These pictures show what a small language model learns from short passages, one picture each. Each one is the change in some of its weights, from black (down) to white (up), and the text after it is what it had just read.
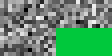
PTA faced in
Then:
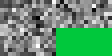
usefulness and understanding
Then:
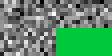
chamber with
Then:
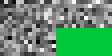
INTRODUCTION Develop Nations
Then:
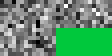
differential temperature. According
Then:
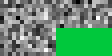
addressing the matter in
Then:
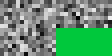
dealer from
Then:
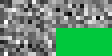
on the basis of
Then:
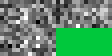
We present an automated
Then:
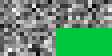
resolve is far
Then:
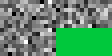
clearly visible, while
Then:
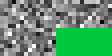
significantly. Further,
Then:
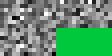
those for the ecological
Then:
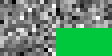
regions reported in
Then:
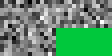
existing body of knowledge
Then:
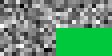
matter of debate
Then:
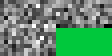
and space domains
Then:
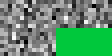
at the impact with
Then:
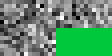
of VFAs
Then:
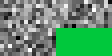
support to bring down
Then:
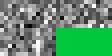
and cons. The
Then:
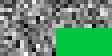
visible region and they
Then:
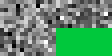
Limitation of sample
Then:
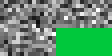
declining oil
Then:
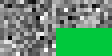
percentage recovery value of
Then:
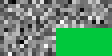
United States. For
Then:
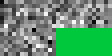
the author of this
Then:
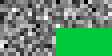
features [8].
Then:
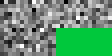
focus on pilot
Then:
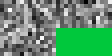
not included in the
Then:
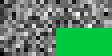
Micro structures of
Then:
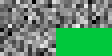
Asp Fresh
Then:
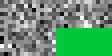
as a first step
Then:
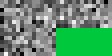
can perceive the
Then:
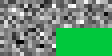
through PI agreement
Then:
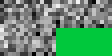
spatial working memory and
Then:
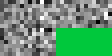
professions like
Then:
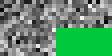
farms meet growing
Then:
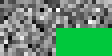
field can be
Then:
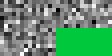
it is still
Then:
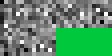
the four dimensions included
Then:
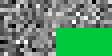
associated with the dataset
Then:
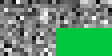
individual and team sports
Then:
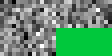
banks prefer to use
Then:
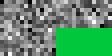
environment: rising
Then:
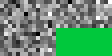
years), followed by
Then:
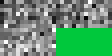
the difference between the
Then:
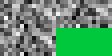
able to precisely
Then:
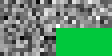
strategic contexts. This
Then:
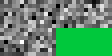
a total of
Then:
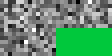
accounted for
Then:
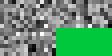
worldwide, they were
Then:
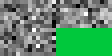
web-based research
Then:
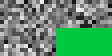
software. 5 For
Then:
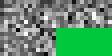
function under the given
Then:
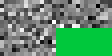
measured by reactions such
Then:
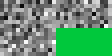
strategic conflict mitigation
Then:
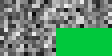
shifts from
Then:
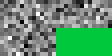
suppose in any
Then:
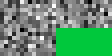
Technology SD Standard deviation
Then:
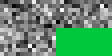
are important to attack
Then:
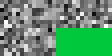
system appeared about
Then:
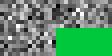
to test the significance
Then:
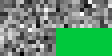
numerical data. We
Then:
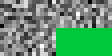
polarimeter to
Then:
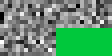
that that blood
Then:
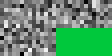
behavior is consistent with
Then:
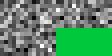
primary goal of
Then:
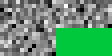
come to work,
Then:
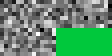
international standards and quality
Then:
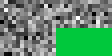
are driving substantial progress
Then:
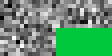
This enables the definition
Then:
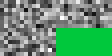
accelerated while there
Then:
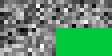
of hope in
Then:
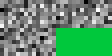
sides of the
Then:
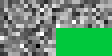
with purpose of
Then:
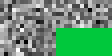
as well as the
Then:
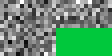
questionnaire in populations with
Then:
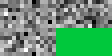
decomposition of
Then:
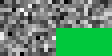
have demonstrated the potential
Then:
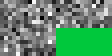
2019). A significant
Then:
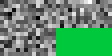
group of nodes,
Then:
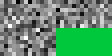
is contrasted to
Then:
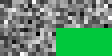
on all the variables
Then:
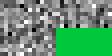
association was found in
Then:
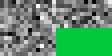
environmental pollution reducing
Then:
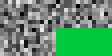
three PM application
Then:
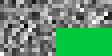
different reinforcement length
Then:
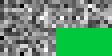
nature is particularly evident
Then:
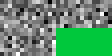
a habit, dependence
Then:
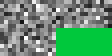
study extends
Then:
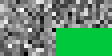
Determination Fig
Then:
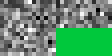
an accompanying
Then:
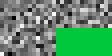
TD peers
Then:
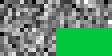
Figure 4:
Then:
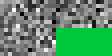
sticking out
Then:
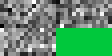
the editor and
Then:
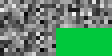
of Law of actions
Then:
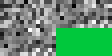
service members and
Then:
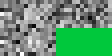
production of the identified
